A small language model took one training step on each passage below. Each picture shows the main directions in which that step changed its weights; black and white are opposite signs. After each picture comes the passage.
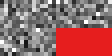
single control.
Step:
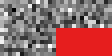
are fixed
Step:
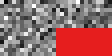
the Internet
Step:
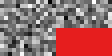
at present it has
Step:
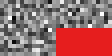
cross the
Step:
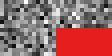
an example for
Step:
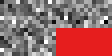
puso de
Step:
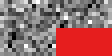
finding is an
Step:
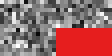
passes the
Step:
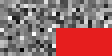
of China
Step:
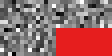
to confirm
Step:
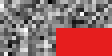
\\ \hline
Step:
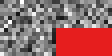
survey of
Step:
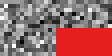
plane are
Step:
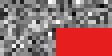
a faint
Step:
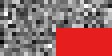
packets and
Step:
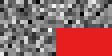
effects should work
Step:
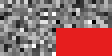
No que se
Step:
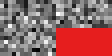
I really
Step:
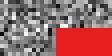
and generalisation
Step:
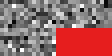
validity of
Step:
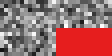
the coupling
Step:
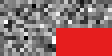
small number of
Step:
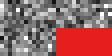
y} \left
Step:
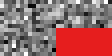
selected based
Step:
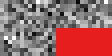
are developed to
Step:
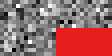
este material
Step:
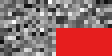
and most important,
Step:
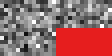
the turn
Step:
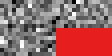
de muitas
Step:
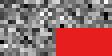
that can be
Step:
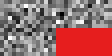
of interest
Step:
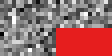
may be important.
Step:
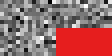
from literature
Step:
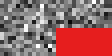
interests or
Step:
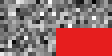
differences among
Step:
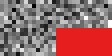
thus have to
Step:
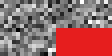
time when the
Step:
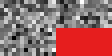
the potential for
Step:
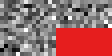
for two modes
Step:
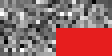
de motivación
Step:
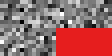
a Comparative
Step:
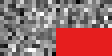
been identified
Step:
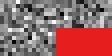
lines indicate
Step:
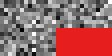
the experiment. In
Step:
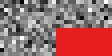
the North
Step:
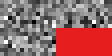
identification of
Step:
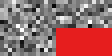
to deposition
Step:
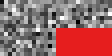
- Educational
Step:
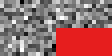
in Nortel
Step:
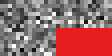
constitués par
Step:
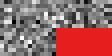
formed by a
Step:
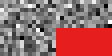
in this sense
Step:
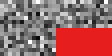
– ion
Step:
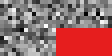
the MeV
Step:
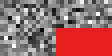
of to the
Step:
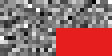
and practical
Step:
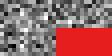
active for one
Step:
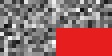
any numerical
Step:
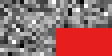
the unit
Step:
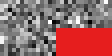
se voi
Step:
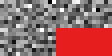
from m/z
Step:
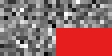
produce results
